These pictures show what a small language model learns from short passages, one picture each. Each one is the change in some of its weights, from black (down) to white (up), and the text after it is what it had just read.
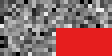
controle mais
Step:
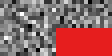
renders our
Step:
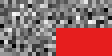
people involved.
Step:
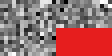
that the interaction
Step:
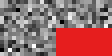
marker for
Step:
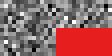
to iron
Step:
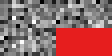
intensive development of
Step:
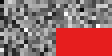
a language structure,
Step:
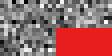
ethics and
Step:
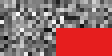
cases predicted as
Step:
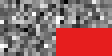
provide consistency and
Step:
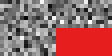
were used. The
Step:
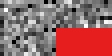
e após
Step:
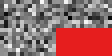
needed in order
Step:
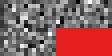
la gestion
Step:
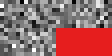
have an impact on
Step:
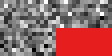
should combine
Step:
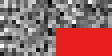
va ijtimoiy
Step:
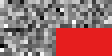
These higher order
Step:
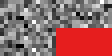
than pure
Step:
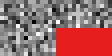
practical approach
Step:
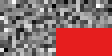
near the top
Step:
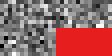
in major local government
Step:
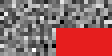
may vary over
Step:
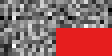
an optical
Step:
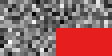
at comparing
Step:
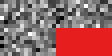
it as a
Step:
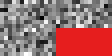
communities with various
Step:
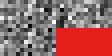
yangiliklar va
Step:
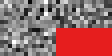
a wider
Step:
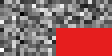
able to
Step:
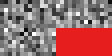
In the first year
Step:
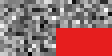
2$ The
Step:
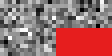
в мае и
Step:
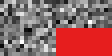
of the form.
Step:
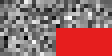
economics. It
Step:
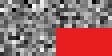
sensor technology has
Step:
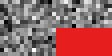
deb bildi.
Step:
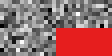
and Ershadi
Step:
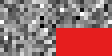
clues about the
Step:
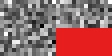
widely used
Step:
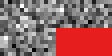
to translate
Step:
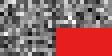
of essential
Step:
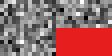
of the region
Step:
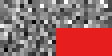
to enhance
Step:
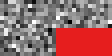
oder -
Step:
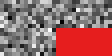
suitable as
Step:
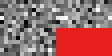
conductivity of
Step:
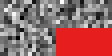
surviving through
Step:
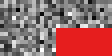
integrating technology into
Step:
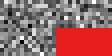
is unique up
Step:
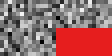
and relative standard
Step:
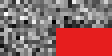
avec des
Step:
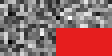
on the public
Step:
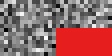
of the inner
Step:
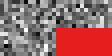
further highlight how
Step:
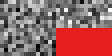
selected to be
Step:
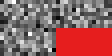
a kind of
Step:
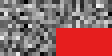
the wall to
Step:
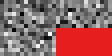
bu guruh
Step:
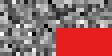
daar – in
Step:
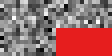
Sa Paiti
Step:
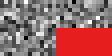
bladder will
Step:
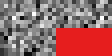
analyzes how
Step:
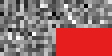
the most important
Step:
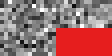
than quantile
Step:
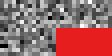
them with relevant
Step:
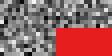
la passione di
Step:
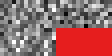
is converted
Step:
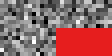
achados indicam
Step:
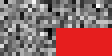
fills the
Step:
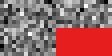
as a material
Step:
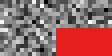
here. This
